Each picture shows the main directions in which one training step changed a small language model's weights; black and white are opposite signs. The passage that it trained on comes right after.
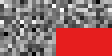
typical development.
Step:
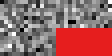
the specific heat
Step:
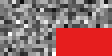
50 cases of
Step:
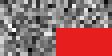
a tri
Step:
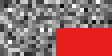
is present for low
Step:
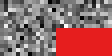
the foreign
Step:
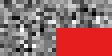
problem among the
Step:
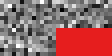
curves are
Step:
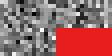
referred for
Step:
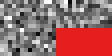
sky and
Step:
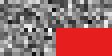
needed. The
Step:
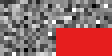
of a set
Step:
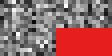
and soon an
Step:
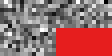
turns into
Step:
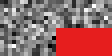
in the form of
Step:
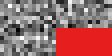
movement or
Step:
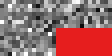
VF. We
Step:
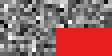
begins to
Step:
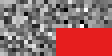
as science
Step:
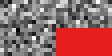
may know how to
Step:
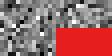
We initialize the
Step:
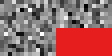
There is also
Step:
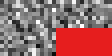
was centered
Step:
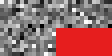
expand their
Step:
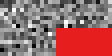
demonstrate, that
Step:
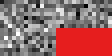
the explicit
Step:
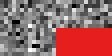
person to the
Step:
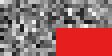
control allowed
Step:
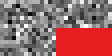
developed by
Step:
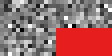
every point in
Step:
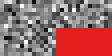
viable in
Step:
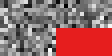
first recall in
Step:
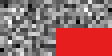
be observed that an
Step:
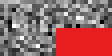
where it was
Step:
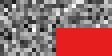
reported there,
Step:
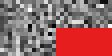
(a) The
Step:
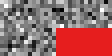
works have
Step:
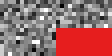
that surgery
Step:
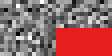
implies the
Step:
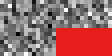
and cloned
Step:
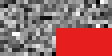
that is the
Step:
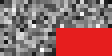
by doing a
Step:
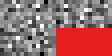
(from 0
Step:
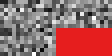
occur in the
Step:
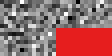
on their given values
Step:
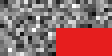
observation of
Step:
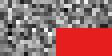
$\lambda$, and
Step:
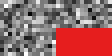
also controlled
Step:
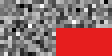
The chosen
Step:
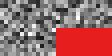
fact that only
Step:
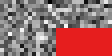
yields an
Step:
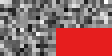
access to
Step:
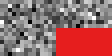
R$ and
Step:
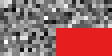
may be of
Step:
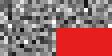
mixing matrix
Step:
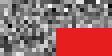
a smaller number
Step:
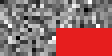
the latter is
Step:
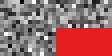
setting. A
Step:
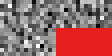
and rare
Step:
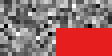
serve as
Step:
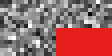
company performance
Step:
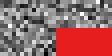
determine the
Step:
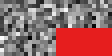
\int {\lambda
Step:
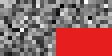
a comparison
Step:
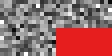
various particular problems
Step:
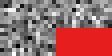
to show that
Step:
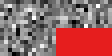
The reasons
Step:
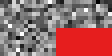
fits to
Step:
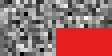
intensity of the
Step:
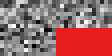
calculate the
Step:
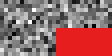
\eta \pm
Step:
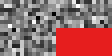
tools that
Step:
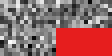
is larger than
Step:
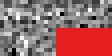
are {\em
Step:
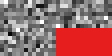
form of education
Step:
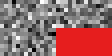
changes to
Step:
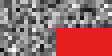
correlation between the
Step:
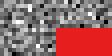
Therefore, it
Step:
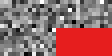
step, we
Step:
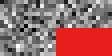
the development of
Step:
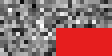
less than
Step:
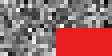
model. The
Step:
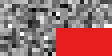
to ours.
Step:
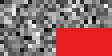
by selective
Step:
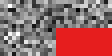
at temperatures
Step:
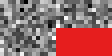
longitudinal frequency
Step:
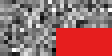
% At
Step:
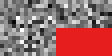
sign of the
